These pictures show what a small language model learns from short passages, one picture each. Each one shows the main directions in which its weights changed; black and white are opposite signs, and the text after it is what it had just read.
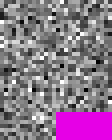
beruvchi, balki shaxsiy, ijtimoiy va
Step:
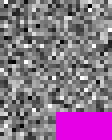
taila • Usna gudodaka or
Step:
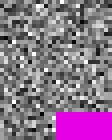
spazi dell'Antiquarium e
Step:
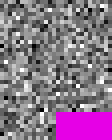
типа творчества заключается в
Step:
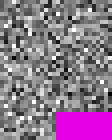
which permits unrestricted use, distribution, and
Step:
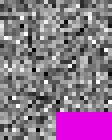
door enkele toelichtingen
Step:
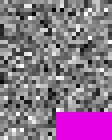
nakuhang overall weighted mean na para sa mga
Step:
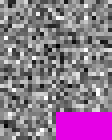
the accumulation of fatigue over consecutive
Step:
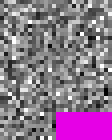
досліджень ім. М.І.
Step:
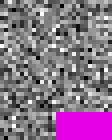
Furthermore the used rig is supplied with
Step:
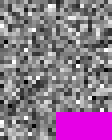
de travail de 2019. Le financement par les
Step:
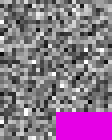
дис. ... канд. пед. наук
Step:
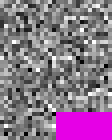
Mohamed Amine. "Corona
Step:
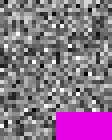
Patil, Associate Professor, Dept. of
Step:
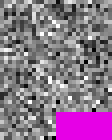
5× G*-Slope
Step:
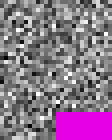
Industry of Indonesia (2019), it is
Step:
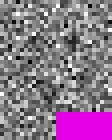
kesejahteraan masyarakat yang
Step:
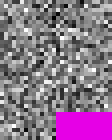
e não iônicos e testaram no
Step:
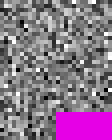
anulares datadas a principios del siglo V
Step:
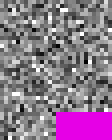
sifatidagi o'rni ko'rib
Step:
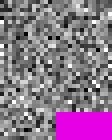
treatments: two weeding methods (manual and
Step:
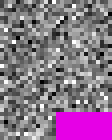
fairly wide distribution and is protected in
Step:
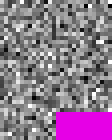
makes room for job commitment when compared with
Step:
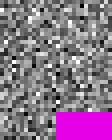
والصحف ، أما
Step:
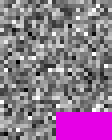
suelo con una lámina de agua de
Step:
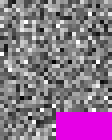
process in which the next queen of Illea is
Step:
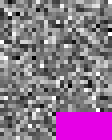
Toshkent, Cho‘lpon, 2006.
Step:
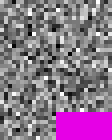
37% of global mercury emissions. These
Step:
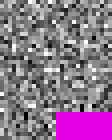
in C-SLA-MLO, resulting in
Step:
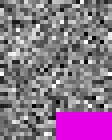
People and communities are often passionate about what
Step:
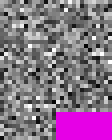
chosen loudness is to the target, the
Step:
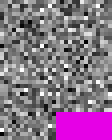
shuni ta’kidlab o’tish
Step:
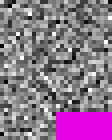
that the female students will be motivated to participate in
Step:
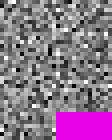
Ukraine: state and development prospects.
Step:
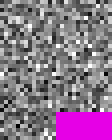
represented as blue dots and other BM cells are
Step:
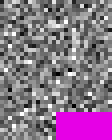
a partir de un punto 0 y tomando 4
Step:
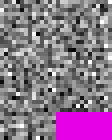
mikrorel’yeflarning mavjudligi
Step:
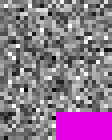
qizil rangli, erkin yoki asosi
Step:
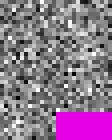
interaksi sinar-X dengan sampel untuk
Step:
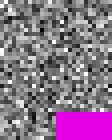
Hervet (2012), et sur le langage
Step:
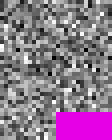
a low cost airborne vehicle based on
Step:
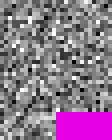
в системах землепользования.
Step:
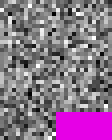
Prospective cohort study Materials and
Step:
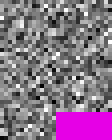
e ingresar a la OECD. En el
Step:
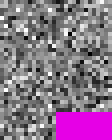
was begun. No spontaneous decomposition of
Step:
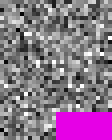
развитие творческого мышления, творческий
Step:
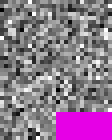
could lead to emergency situations. Separation and
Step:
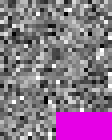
the duration of real biological reactions does not correspond to
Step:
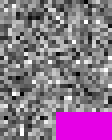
las distorsiones económicas de la estructura
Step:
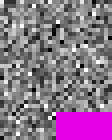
It required a steady hand to hold the tape
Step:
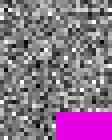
muitas Cortes de Contas, que
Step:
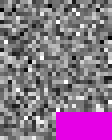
та потребує трансформації у
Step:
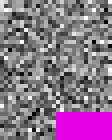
clothing options in Sweden, particularly around
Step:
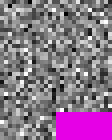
description Generation from RES using PE behaves
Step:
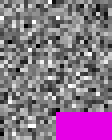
află într-un context politic,
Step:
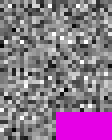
(Ano de publicação original: 1914.) -
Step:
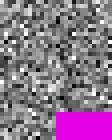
of AI mentioned in Introduction has left out the human
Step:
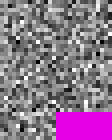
dye is mixed with the cream.
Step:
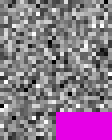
the substrate and HOBr is the rate
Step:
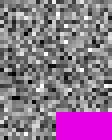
intervening whenever misrule or inefficiency
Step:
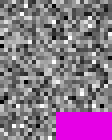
et permettre aux formateurs de capitaliser
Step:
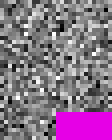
электромагнитному, а по
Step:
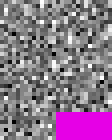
Total (n=116) Interpretation
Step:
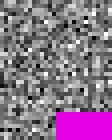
an acceptable form. Accordingly, a situation of water
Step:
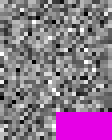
aspects organisationnels des collectivités
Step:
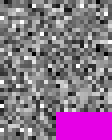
External integral in LinTVEM scheme also
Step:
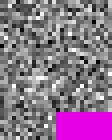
are generated in the presence of ~ 0.5
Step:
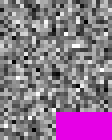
¹⁵ Treaty on the Eurasian Economic
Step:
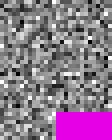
genitalia of *N. janthina*
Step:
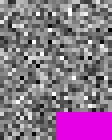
the local people led to a build-up of
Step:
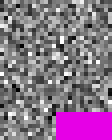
and isolate the potebtial active molecules
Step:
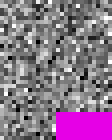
\pm 1$ (according to the block) is
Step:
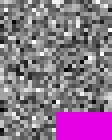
Para llevar adelante la última tarea
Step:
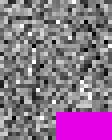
needs of individual rather than their head counts. The changes
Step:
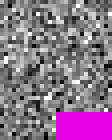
the progress achieved under Work Package 2
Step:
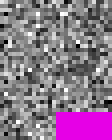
be improved Hussua and Strleb (2010)
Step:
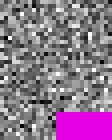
deep soils, main types of soil are selected
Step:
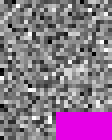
- Understand the code given for the exercise
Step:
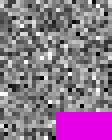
E. Síndrome metabólico en
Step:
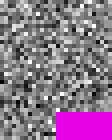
the operator's positions. The amount of the initial
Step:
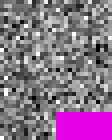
graded similarly can be seen in the central part
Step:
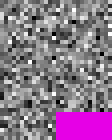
Materials 3, 2, and 5 show room
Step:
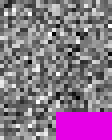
83.3 B. Financial support Low
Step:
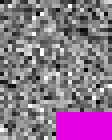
on the **correct application** of cervical
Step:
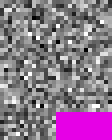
teachers' official dinner See you in
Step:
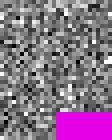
incentivo para que otros países (o a
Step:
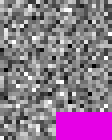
of a single reactor unit; 3) It is
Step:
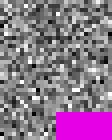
erfassten Kinder mit drittem
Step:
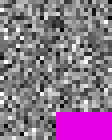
threats per MPA ranged from one threat
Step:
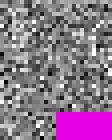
And reason is transmitted from the divine world through an
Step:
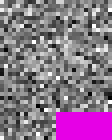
of the total disease burden occurring worldwide.
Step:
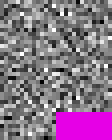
del Estado colombiano frente a la
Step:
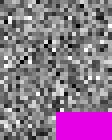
DM applications [26], [27]. Figure 1.
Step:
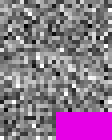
(61.11%) in the current study, and it
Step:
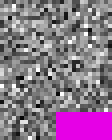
are performance-based to motivate learners' participation and
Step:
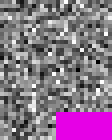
йому ввижалися погублені
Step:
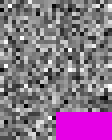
for Informatics (DGINT). At a
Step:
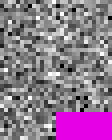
jest celem samym w sobie, ale
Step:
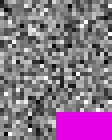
actions in the field of visual arts initiated by
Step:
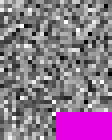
associated professor of medical microbiology, virology
